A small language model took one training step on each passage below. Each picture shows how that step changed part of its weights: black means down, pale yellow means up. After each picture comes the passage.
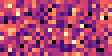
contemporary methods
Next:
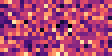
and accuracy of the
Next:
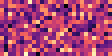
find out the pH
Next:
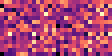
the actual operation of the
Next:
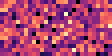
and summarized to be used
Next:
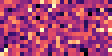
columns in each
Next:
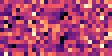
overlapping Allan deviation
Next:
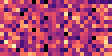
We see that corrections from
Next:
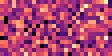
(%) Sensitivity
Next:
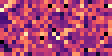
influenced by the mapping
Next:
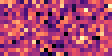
coordinated separation required to
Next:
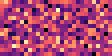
the many conservation laws of
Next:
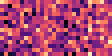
an analysis showing that there
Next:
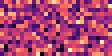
also counts the total value
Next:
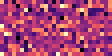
produced in collisions at
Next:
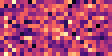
detector, which is shown
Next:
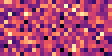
and permutation. It
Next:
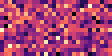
slower than the main
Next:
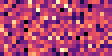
$\alpha$ generates a
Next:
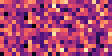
the so-called
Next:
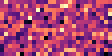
debonded interface to
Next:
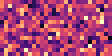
quadratic in $\sigma$,
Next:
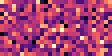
an alteration in
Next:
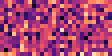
alone showed the highest correlation
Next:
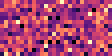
to be flexible
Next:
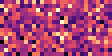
useless request in
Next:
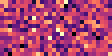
even a slave,
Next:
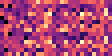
17 countries and six
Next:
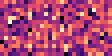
equilibrium dynamics with memory under
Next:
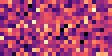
the secondary object's density
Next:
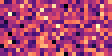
turbine blades.
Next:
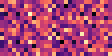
of experience at the
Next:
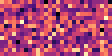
of techni-$\rho$
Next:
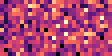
Higgs signal strength measurements.
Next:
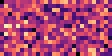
the beach include the
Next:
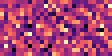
scalability and therefore limits
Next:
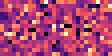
scheme, include:
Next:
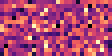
different contact situations show that
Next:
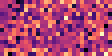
distance.} (a)
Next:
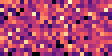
to some problems of
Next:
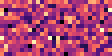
spectra of all the
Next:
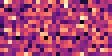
educational environment and the
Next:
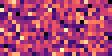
of the monument,
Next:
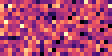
- \epsilon$ expansion
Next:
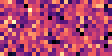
state by carefully
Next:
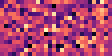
desired results educating the
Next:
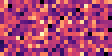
wallet to other
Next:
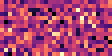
lags in considering
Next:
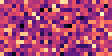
the multi-block
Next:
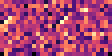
free boson system to an
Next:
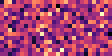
the needy in the
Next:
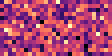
and PV, the
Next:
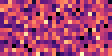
to expand the set of
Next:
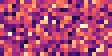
Large Language
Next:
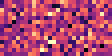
the module helped their
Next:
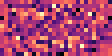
to maritime unique
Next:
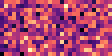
economic loss. Disaster
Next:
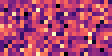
dose is 2 to
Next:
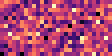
n analytical approximation.
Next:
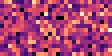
populations better than the central
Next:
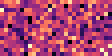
both a majority (spin
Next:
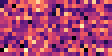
sort the selected
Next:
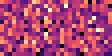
but the teacher only plays
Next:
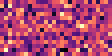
The average density of the
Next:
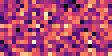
allow individuals who are located
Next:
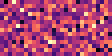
be of use and so
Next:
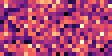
sequencing reflects the importance
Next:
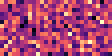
chains of planets
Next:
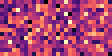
and has high thermal
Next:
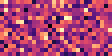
promising explanation for
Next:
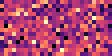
to one fifth
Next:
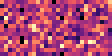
star rating that they
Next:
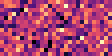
a positivity bound on
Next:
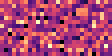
rate was also varied from
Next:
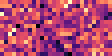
categorize WCE
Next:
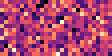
uses a normative
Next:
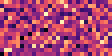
the form of a
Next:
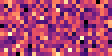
at the previously discussed scales
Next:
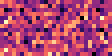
a plateau only one
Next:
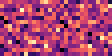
out as ξ is
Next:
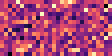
step sizes may also be
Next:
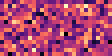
circuits. The
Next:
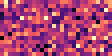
cell (C2,
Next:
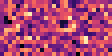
attachment is through
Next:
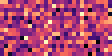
a single IFA
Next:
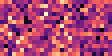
high frequencies, whose spectrum
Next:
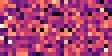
charge density in the ground
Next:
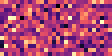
structure of the content
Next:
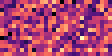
so far on BL
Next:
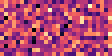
if the new physics involves
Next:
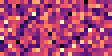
over recent years, such
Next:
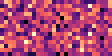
and rural backgrounds
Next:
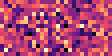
there are also some crucial
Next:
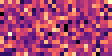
in controlling the
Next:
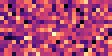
critically examined
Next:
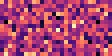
Moments in
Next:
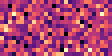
the particles larger than 10
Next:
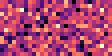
individual resonators are
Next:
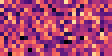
in this kind of link
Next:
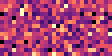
is used to compare experimental
